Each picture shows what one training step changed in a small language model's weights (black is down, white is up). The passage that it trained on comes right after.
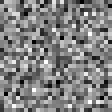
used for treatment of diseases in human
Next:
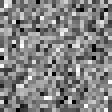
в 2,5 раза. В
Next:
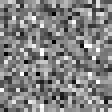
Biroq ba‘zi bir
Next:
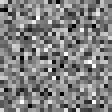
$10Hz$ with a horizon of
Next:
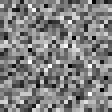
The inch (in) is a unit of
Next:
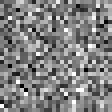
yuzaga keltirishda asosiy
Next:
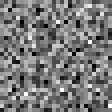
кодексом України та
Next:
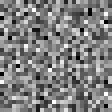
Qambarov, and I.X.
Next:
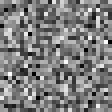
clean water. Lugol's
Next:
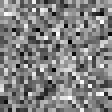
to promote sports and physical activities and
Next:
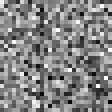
of view, therefore we start considering the
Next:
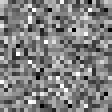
la naturaleza, condiciones,
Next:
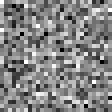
in catalysed and uncatalysed
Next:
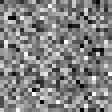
conical intersection and the geometric phase using
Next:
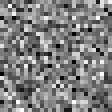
Para ilustrar la estructura
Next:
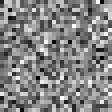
spatial and temporal variability Fig.
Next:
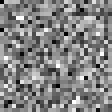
= ? Formica fusca
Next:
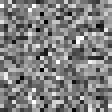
оценено със
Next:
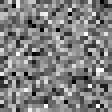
NRF Network Repository
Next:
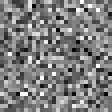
characteristics [6]. Moreover,
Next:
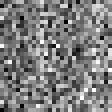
2 только ЭПСТ и
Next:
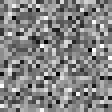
December and February are
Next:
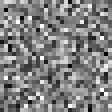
0) : An ethanolic solution
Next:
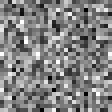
were implemented with optimal fitting and
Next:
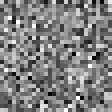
work in a foreign country. -
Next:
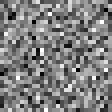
function . $$x^1 \quad y
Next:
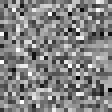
$$\langle \tilde{y}_n
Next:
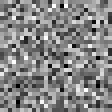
nuclear recoil events was obtained by
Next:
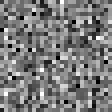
um lar. É conveniente
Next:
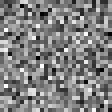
niger* remain poorly
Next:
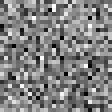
vector of discrete variables (or the
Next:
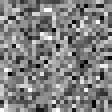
is now an international issue, and
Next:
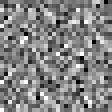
texnologiya tushunchasi
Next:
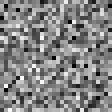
domain into the other, since the functions arising
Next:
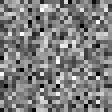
absorption is detected in the direction
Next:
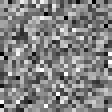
Chamber (TPC) which covers
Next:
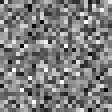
eficazes na conversão da
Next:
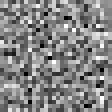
The low-velocity stopping
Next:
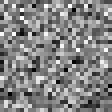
) \}$ and the coefficients
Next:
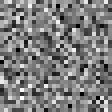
članic na delnih
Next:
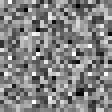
подобен тип.
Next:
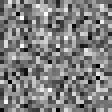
“FRAMES TO THE
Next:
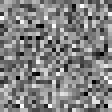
In this paper we represent an automatically
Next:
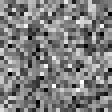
entire economy, reminiscent
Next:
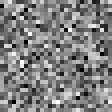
from B , you simply add b
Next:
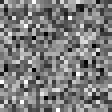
de emprego, como citado
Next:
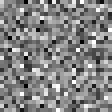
difference between the upwards and downwards facing
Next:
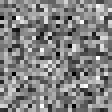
Feynman gates on lines. E
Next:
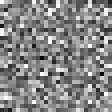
несут в себе не
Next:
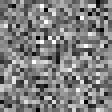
i.e. promotion of
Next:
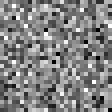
that cannot be included in the first two
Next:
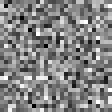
\parallel h_2 \parallel
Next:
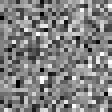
PCS. 3.1 Effect of
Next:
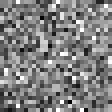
However, the control over the drying rate
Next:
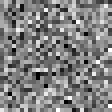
account the filtering-out effect, the
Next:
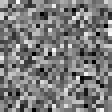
những câu
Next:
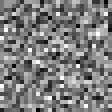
acid. Keywords:
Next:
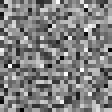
culture because of their engagement with
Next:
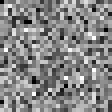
the Compton wavelength of the
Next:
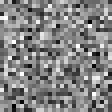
Here we are concerned with
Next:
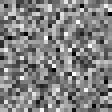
the regression where n is the data, and
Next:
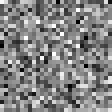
but we review it here for completeness.}
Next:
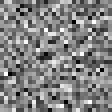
to research with societal impacts.
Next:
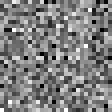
Salimov X.S.,
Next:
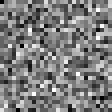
de microbios procedentes de los
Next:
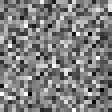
compelling a greater consciousness
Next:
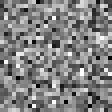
well as for 1d (Sec. V
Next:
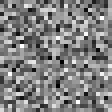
controlled through application of a laser
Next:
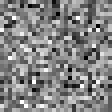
Material} \subsection{Definition
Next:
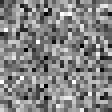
the conformal metric independently of any
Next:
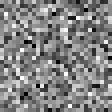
to the algorithm in advance. It was
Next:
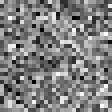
the tenacious popularity of
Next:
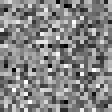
mesoscopic equation of motion of
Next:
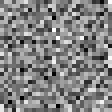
working solution with a concentration of 10
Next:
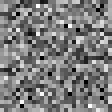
Адрес редакции:
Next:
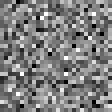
(Figure 2). In Model II,
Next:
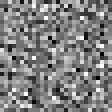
part of reproducible Open Science.
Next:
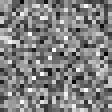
ТБО проводились с
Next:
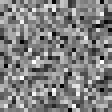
the theoretical differential Stark shift of
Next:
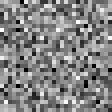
re-inputs the process and is
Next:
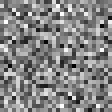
distinct phases depending on the value
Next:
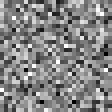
in this Hamiltonian parameter space and hence
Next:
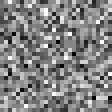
strain for (a) P650 and
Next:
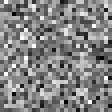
al.* (2014) asserts that the
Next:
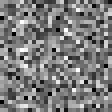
masalalar, qiziqarli
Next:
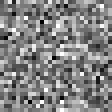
abaixo: Figura: 3
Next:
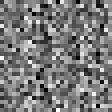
nesse ambiente, uma
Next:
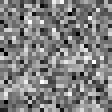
Committee member(s)
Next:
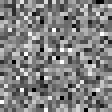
of glucose-fructose
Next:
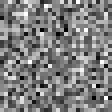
: W.W. Norton &
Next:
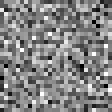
results of the conducted studies on fish
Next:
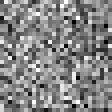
no livro de Tombo
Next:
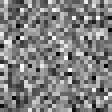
mechanisms, and digital control. Key
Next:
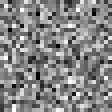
S.~M. Goodreau, and
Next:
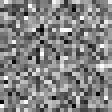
a subaperture width. A first
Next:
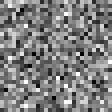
a água apenas existe
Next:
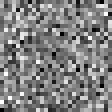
$H_2$ is contained in a
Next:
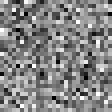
the initial physics runs, as well as
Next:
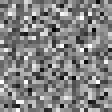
un efecto rebote, en
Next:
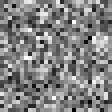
Access Summary Report Project
